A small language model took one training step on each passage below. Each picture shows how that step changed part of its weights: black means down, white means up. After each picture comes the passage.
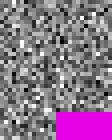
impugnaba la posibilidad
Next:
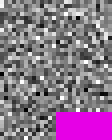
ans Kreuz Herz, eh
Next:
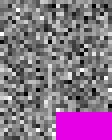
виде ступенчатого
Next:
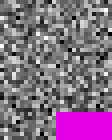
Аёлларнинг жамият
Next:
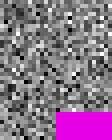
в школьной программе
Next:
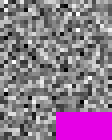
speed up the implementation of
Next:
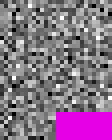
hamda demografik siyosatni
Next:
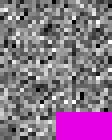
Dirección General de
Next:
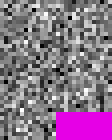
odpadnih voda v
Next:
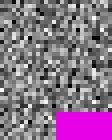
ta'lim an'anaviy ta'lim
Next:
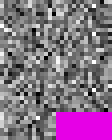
раскрываются основные
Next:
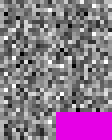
Ю. О., Беленічев,
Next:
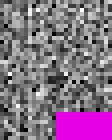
чітко визначені.
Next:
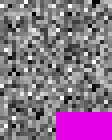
di SMKS Kesehatan
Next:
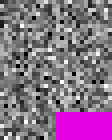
их понимают, любят
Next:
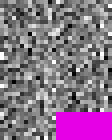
только тогда, когда
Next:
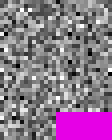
ser autorizado o emprego de
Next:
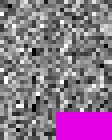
a montré des différences aussi
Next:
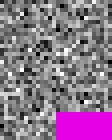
destrutivas e desumanas foi
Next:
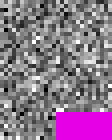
link between IBD and
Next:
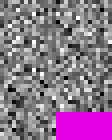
vive um “procedimento
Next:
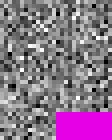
SV vẫn chưa
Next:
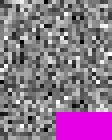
de passadas mínimas,
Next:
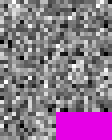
terletak melebihi 12
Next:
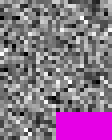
141 anderen Kinder, die mal
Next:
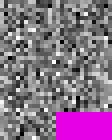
Использование виртуальных
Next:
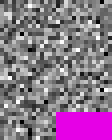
ham mavjud bo'lganini
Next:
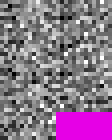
Drzewa leszczyny
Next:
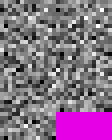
mümkündür. Bu
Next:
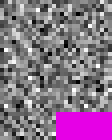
13: Werteprioritäten
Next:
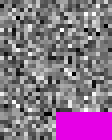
жазони ижро этиш
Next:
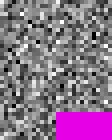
der ETH Zürich, 2018.
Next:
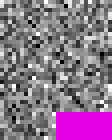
external shadow management on
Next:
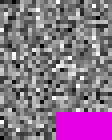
constate aprendizaje de las
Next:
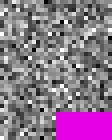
created a unique example
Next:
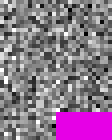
de biens et de services
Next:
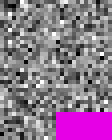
*ein fünftel* Meter
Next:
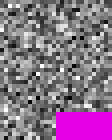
Professionalisierung von
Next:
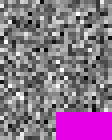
scientific research, review
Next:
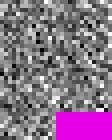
компании и во вне»
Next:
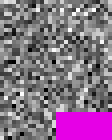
een (heel klein) beetje
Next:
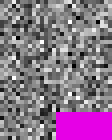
no basta para hacer el
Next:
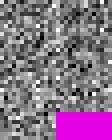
социальные отношения между
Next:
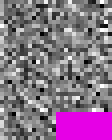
почвы и их влияние
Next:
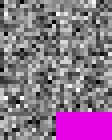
es la energía solar,
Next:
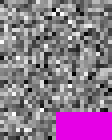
ele pode deixar com que
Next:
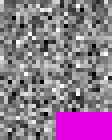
O'zbekiston Respublikasi
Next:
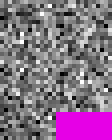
winstmarge want deze is
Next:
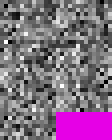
en el programa de artistas
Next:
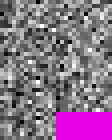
oshiruvchi (ko'p
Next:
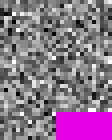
las protecciones que este deba
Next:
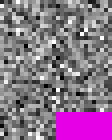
descrita enfatiza el interés
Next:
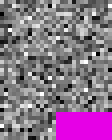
–Tashkent: Volume
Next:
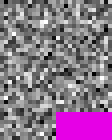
сақлаб қолди ва
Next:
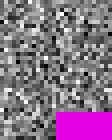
final do desenvolvimento em forma
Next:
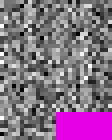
ta'lim muassasalarida ta'lim
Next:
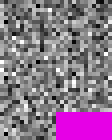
Чорного, Тихою та
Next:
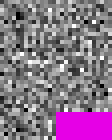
и завершающую точку
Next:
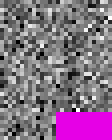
фанлар доктори, доцент
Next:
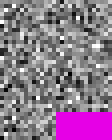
Dignes. Et après
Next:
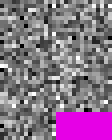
- Se desarrollarán y entrenarán
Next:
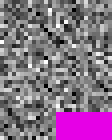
простых предложения по данной
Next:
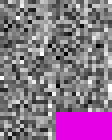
(*random*) were
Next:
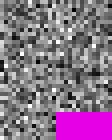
стремлением каждого
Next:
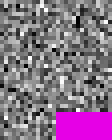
(0.3): nueva capa
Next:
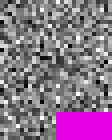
produksi dari dua atau
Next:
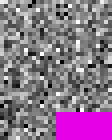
heffing moet zijn
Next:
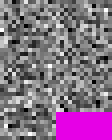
Не следует понимать
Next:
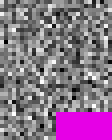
тўхтади. Картошка
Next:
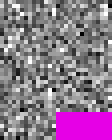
« Gogo la renverse » ne
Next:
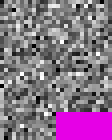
das quatro forças fundamentais
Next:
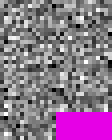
Diante de todo esse trabalho
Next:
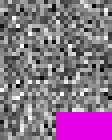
Показник СЕІ Група
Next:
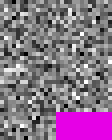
etadilar va har bir bola
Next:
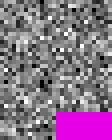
Berdasarkan penelitian
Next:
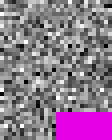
social economic thought New
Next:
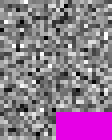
sistem MACH_ZERO, na
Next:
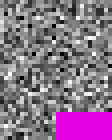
a bajo costo. El
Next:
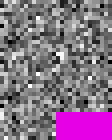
socioestructural hace que las
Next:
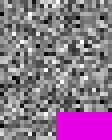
proposal for a family function
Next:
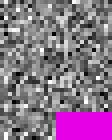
as pessoas que chegam
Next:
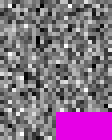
illatlardan saqlanishga
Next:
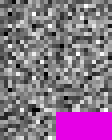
yang sama.(Zamzami,
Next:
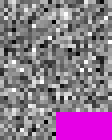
vida, embora isso seja
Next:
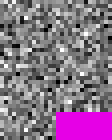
obligaría a minimizar las
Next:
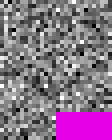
kuch sifatida tilga
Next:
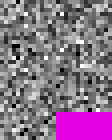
Hochschule Zürich
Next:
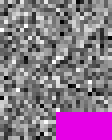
how the ITSM process is
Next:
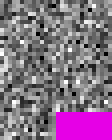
is undertaken against
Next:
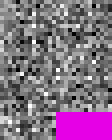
значительного ингибирующего
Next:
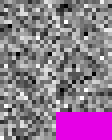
together with *istiâra
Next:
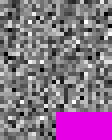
po vidnovlennyyu
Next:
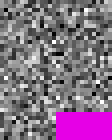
laatst geraadpleegd op
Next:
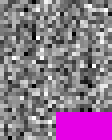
Дж. Сорос. – М. :
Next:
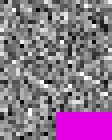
bo‘yicha maktabga va
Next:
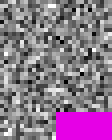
contatto con il Dott.
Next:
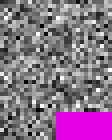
swasta lainnya.
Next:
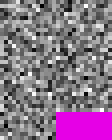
Дуктус длинный и
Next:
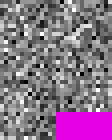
data tahlili va sun'iy
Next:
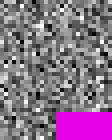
presente estudo tem como objetivo
